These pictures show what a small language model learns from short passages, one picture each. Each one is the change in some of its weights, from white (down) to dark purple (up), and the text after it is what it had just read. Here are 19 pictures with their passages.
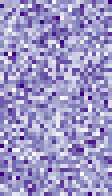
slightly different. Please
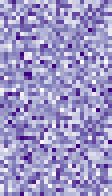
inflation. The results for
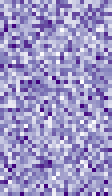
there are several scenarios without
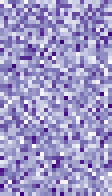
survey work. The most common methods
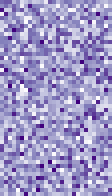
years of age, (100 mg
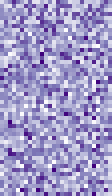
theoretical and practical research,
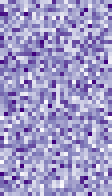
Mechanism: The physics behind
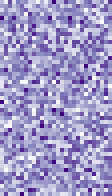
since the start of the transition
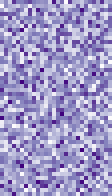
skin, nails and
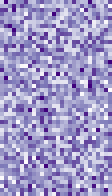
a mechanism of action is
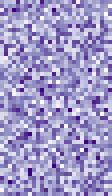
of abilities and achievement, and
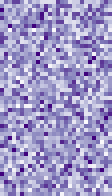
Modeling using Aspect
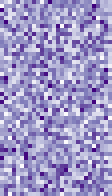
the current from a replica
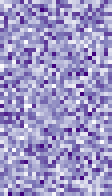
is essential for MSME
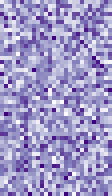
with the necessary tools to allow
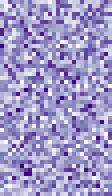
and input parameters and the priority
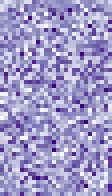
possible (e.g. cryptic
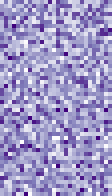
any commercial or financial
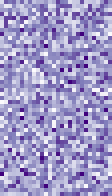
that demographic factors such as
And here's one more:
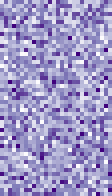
any two TFQNSs
